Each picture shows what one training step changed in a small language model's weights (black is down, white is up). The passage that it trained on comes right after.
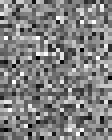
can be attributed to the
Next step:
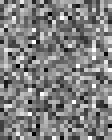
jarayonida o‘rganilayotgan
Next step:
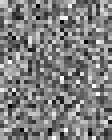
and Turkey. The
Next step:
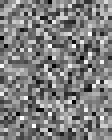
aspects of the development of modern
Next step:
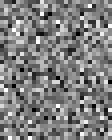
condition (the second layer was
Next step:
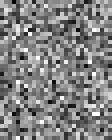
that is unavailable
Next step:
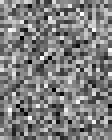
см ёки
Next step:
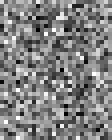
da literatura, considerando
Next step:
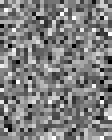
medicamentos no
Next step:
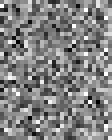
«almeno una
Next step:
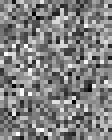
On the basis of this
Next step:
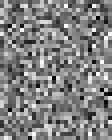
$S \propto
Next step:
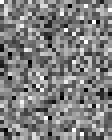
de altă parte,
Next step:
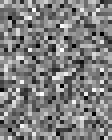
promouvoir et mettre
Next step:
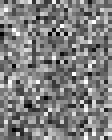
morfologik jihatdan
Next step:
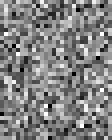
admission, hospital
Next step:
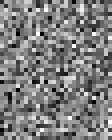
head. Farmer
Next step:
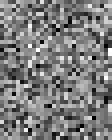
Личные 2.
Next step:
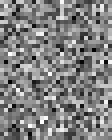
can also be used to analyze
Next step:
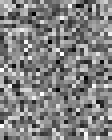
the hospital is performing
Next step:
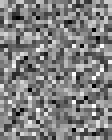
and upstream environmental
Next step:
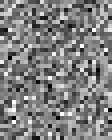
characteristics and histogram peaks
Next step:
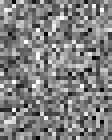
often use the word success
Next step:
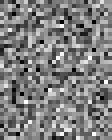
Figure 6. project learning process
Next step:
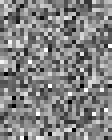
of all the layers,
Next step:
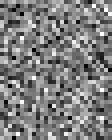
valoarea modală
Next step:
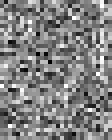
a população era
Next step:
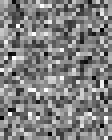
(2) business performance and
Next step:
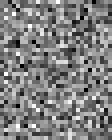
for the capture of
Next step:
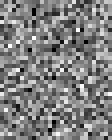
Marketing Award for
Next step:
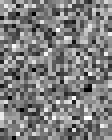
the research work of 25
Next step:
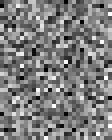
et des marchés de
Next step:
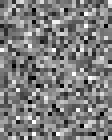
Literature Review Metals with
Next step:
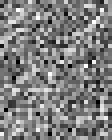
travel time increases, and
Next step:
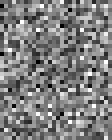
da UEx. De
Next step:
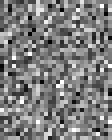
ζ_0 sistemaning
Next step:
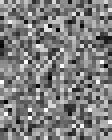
приведене у
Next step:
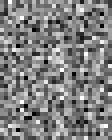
process compressors, while
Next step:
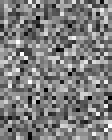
4: The outcomes for communities
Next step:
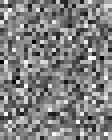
Espectro do
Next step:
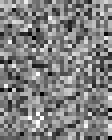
на необходимости использования
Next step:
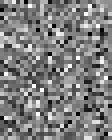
AHMED TOM
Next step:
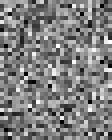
THE BEHAVIOR
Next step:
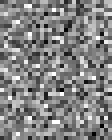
Set, Internal
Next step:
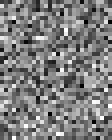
6 Véase L.
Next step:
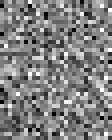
Ministerium für Wissenschaft
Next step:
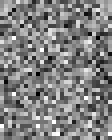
та концепція
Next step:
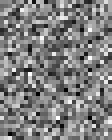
to produce high-quality
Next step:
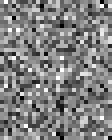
la production d'un
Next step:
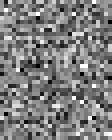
oldidagi dolzarb
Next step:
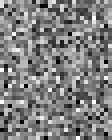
usulida milliy kurash
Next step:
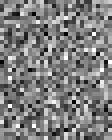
for women entrepreneurs, since
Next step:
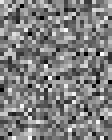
of its kind, representing
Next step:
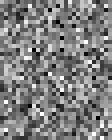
исследователей, как
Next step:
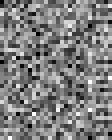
o‘ziga xos xususiyatlari
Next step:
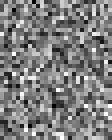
attainment do not
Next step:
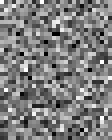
therapies to treat the
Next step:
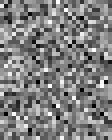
our literary experts do
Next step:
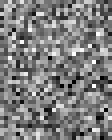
ethical committee
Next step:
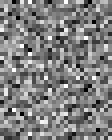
more significant when Pt is
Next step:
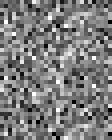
лэп пора
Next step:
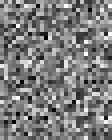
Provides unique
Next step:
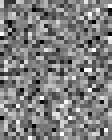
stations. Drones
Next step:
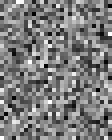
physicochemical properties and
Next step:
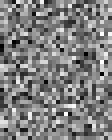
using mathematical formula based on
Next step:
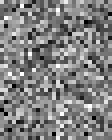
vein thro mbo
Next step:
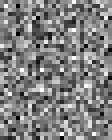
1. We have studied
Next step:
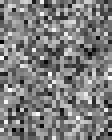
yilda Turkiston
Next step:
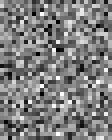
respectfully. Professor
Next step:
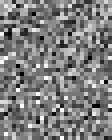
the external space is experienced
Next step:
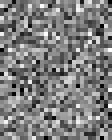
Miceli, A.,
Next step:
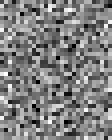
digitalen Methoden und
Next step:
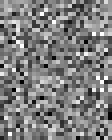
investigador. Por una
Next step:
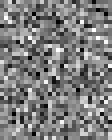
Anvarov, D.,
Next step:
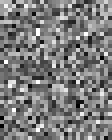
the right to life comprehensive.
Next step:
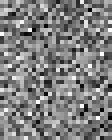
los otros, porque
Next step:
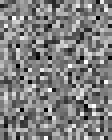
rooted in the fact that
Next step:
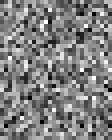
flexibility, precision,
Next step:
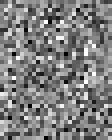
De même,
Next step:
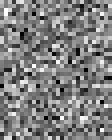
ambulances that cannot be
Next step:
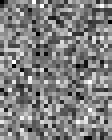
o'zaro aloqalarini
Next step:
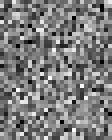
perchlorate : A
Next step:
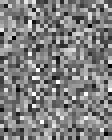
Mahameru which is
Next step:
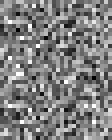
*Journal of Economic and Social
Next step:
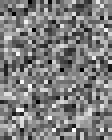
act in this way on
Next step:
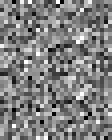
more curved the matrix on
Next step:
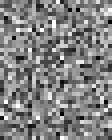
untuk dijadikan
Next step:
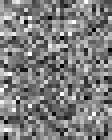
най-вече –
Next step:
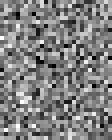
for the best solution.
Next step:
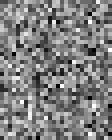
ruhiyati, turmush
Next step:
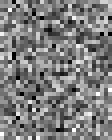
This may indicate their weak
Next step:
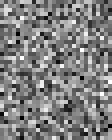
saber como lidar
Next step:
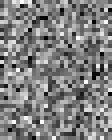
vez, a análise
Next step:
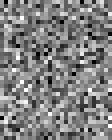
pérdida de
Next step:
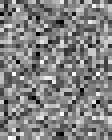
board can be used for
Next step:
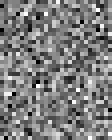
o‘tishadi. Bu
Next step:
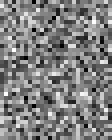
va ularni ta'lim
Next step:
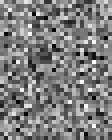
dass vermehrt
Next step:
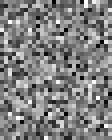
de Segurança
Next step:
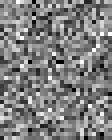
nos campos emergentes.*
